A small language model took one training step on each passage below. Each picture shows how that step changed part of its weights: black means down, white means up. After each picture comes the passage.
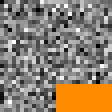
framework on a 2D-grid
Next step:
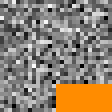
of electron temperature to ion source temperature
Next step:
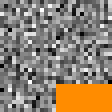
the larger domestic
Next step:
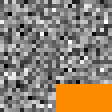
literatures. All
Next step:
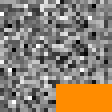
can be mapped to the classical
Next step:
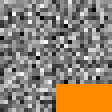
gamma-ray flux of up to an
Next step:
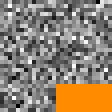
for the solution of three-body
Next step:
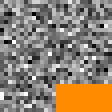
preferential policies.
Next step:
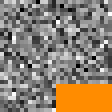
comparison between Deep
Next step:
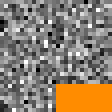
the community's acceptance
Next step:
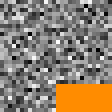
(NQR) investigations
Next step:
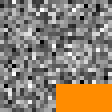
1b). The resulting data show that
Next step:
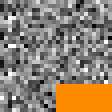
regard as an indicator to detect quantum
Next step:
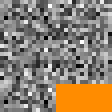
and critical mechanism in numerous
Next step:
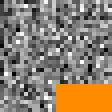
consequences for practical
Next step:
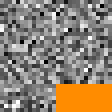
$Out(p)$ and of
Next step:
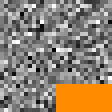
the generalized associahedron is
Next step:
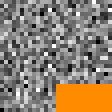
We demonstrate robust frequency
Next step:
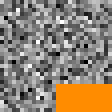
Simulation I, DARS
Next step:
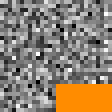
in $\delta/\delta j$. The
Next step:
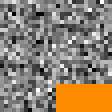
(based on analytical and model predicted
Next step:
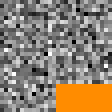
In line with the previous study on b
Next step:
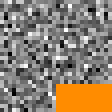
traffic types are considered
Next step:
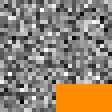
the type and extent of the currently
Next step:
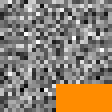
with the eigenstates of
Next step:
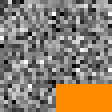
was up against. The
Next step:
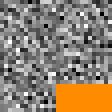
before the false
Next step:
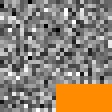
fully develop before
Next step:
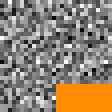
the magic angle are well supported
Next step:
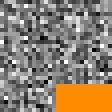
that satisfy information need of users.
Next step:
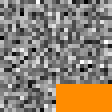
vehicle. The
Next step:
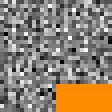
of the point universe in the
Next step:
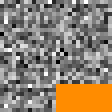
Polynomial functors and
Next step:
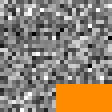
the reduction of the heat
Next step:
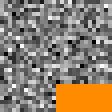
of the spectroscopy of
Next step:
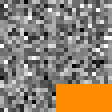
the synchronization messages
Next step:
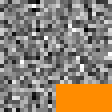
cool interstellar gas
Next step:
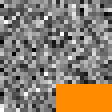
Recently, we have developed a
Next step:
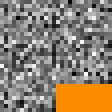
A/\partial z)$ %and
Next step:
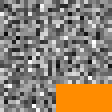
pays to return to
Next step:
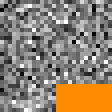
even if Nesterov's
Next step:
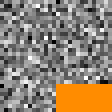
addresses this issue by
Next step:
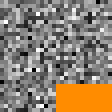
in the Higgs sector}
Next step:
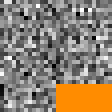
source undergoing a state
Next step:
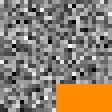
we make use of the three-term
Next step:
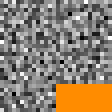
of the split field $F$
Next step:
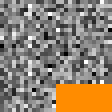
in the isospin zero
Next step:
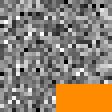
Shared Computing
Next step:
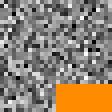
still relatively compact for
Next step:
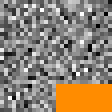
the discrepancy between the
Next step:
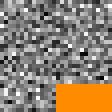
the event multiplicity. This
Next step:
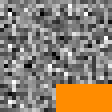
two formalisms that we have been
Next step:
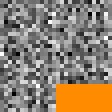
\pipulse{} coil and
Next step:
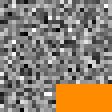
of the hybridisation of the
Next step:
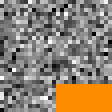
where $\psi(x,t)$ is
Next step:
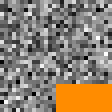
hole is stable for any mass.
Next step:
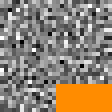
the birth ring, while small
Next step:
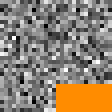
be solved exactly in terms of
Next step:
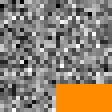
SD also acknowledges
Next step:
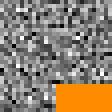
neutralizing background.
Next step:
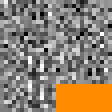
\bibinfo {author} {\bibfnamefont
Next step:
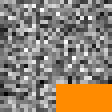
the point when this condition is no longer
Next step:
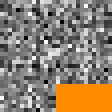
finding i) a representation that can
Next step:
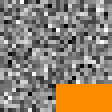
collapse, when the mean density
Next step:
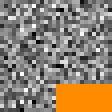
the owner of the resource
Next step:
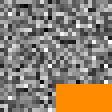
this phenomenological introduction of
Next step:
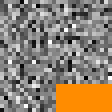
\odot}$. The FoV is
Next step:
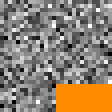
the difference between these two images,
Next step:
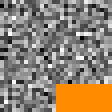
populations within each object
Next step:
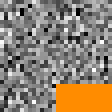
SFRs, there is
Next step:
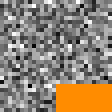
a measurement outcome, or in
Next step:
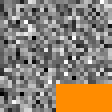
is computed as: \[
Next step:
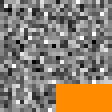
approach. Moreover, predictive models
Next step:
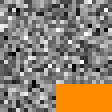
We can generate infinitely
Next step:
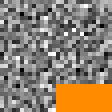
drifting material,
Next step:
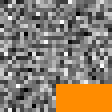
S. Okubo, {\em
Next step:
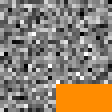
intuition holds or if there is
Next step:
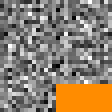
well as the KGES
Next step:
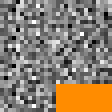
respect to $u_q$ and
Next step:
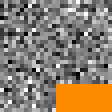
}\textbf {\bibinfo {volume}
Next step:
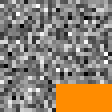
considers the oxygen
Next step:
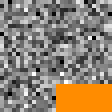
Negative samples, or
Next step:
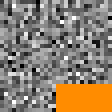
form of action becomes independent
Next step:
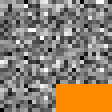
can see that, when distance
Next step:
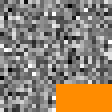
CPID core and new
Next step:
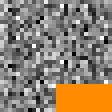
active systems, active dusty
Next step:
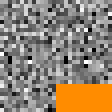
with refusal-aware
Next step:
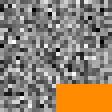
especially within computer and
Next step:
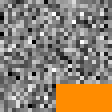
morning of the third
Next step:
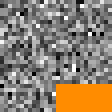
models, thereby contributing
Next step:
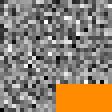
that viscous blast wave
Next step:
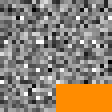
have carried out an extensive
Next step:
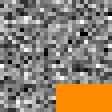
& CHORUS &
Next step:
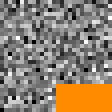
neurons in the mouse,
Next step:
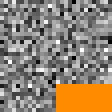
of $J$), so that the only
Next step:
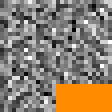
t\bar{t})$ and
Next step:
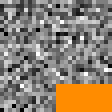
& Technology Commission
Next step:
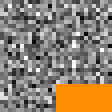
are beyond the realm of the
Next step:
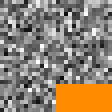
delicate golden
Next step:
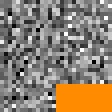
scattering. We first show that the frequency
